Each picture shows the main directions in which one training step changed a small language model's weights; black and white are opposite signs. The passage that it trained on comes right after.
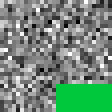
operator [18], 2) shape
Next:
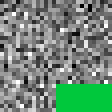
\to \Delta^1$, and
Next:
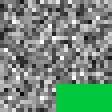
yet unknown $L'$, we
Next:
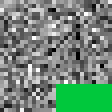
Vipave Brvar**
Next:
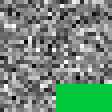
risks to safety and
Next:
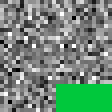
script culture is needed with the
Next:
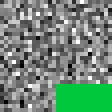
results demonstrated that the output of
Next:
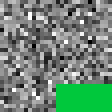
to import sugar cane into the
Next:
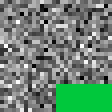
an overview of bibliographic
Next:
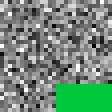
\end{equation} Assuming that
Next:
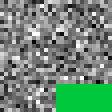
mathematical model at this point. The first
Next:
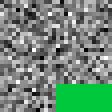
particular, *p*-variation which
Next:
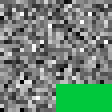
a lift with corresponding motive
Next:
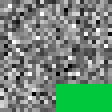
from a population of nine hundred
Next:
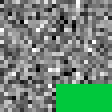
role in training dexterity,
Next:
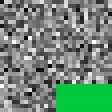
A}. The claims of Item
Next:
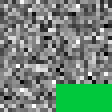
Multi Dimensional Scaling
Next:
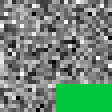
classical example: the Tychonoff
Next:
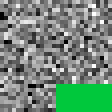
The Penrose kite, for
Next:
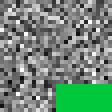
$\delta=1$, we call that it
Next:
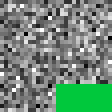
roots of unity occurring
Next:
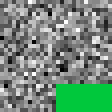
high reliability in pain
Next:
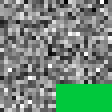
and Odoh (2016) studied the
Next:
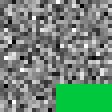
to separate immediately on
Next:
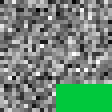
i\le d$. Note that
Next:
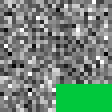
to connect $c_1N$
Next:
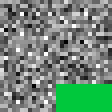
onto a smooth spherical cap region
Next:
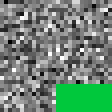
if $k=3$ and
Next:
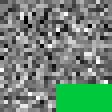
stochastically determining matter
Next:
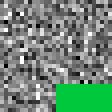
After more than 20 years of development,
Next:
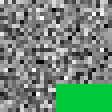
\cdots \times Y_n,
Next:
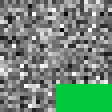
how the system responds to climate
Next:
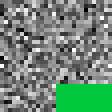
the lower bound of the form given in
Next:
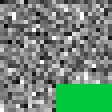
closed form: \begin{align}
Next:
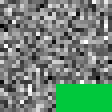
also influence what becomes visible in each
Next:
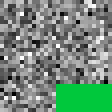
that a maximal value for $I$,
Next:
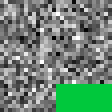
further drop below the target speed at
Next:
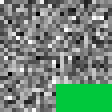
end of practice period all subjects were
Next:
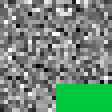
purposes. Clearly,
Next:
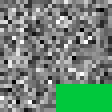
across a wide range of sectors,
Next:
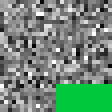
forcings of this type: the
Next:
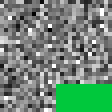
cultures, whether explicable or
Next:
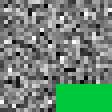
drove collective protest are
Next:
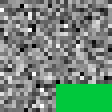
of the web is visible -
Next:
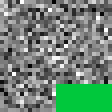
process through time. Leaching of
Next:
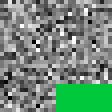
University of Toronto class
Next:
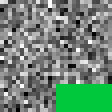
was 2.482 but the critical value
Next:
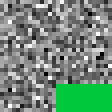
roof systems, while efficient, show complex
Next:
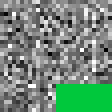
Rabat, between January
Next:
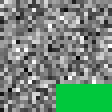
virtues and limits and
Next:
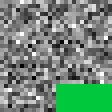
introduce one $3$-qubit
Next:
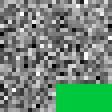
factor that determines the magnitude of
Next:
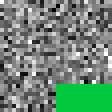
& d \end{array}\right]\
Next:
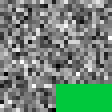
combine theoretical knowledge with practical
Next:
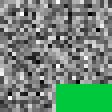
that the system has a stable homogeneous
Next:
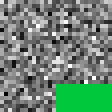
This underscores our idea of
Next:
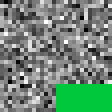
and Sell. overall maps -
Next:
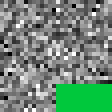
leaves, LPG gas,
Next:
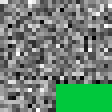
Road Trains for the
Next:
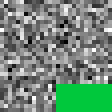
from one another) from PubMed
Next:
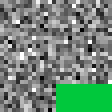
interval $[-b,b]$ cannot be
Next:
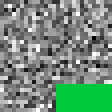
fields (in that case the algorithm is
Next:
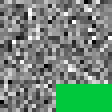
{Croton}, Darren and
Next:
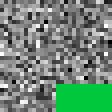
made toward understanding pion structure. The
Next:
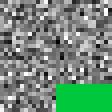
superior performance on HumanEval and
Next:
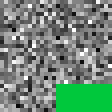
defined above on $\mathbb N_+$ are
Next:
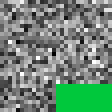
above homotopy-induced
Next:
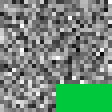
more stable under the action of a shorter
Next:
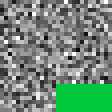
with the size, which ultimately
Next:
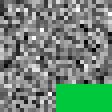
the cuts with and without a hit
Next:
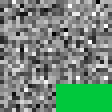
subsystem, we used the functionals taken
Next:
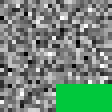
that we are proposing, we make
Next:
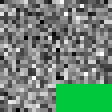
upper half-plane
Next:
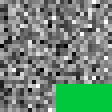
with representatives of the
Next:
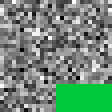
with the advantage of being applicable to
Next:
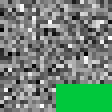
(10-16 years) female
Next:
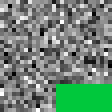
conclude it because the righthand side
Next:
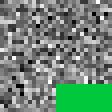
tree channel could not be considered without
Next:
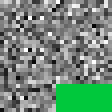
\varepsilon$ and $\varepsilon =
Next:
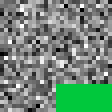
quasi-particle description of
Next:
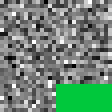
0$ and, therefore, due to
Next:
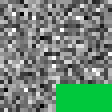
to a class of Schr\"odinger
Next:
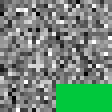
the case of a general nonnegative
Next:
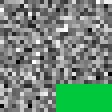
of the Hermite sheet and
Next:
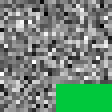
College of Electronics
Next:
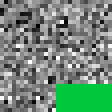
over the last 2–3 years.
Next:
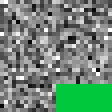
same. \end{theorem} It is
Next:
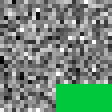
used in the course of the
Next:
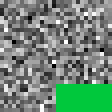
Air-Traffic Management and
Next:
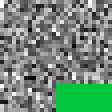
$\langle xwx'/x
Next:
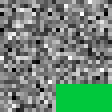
recomputed each time a new spectrum
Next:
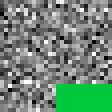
the sizes of the remaining strong components
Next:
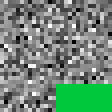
further supported by isolation of
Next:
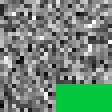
to the classes similar to the classification and
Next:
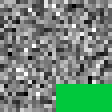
south west, legend
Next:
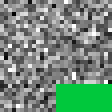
online citizens'
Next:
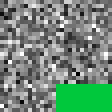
observations from the Atacama
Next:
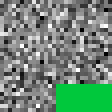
$ V $ be a representation of
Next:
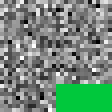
Figure \ref{fig:4}.
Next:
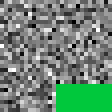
of DRAM chips.
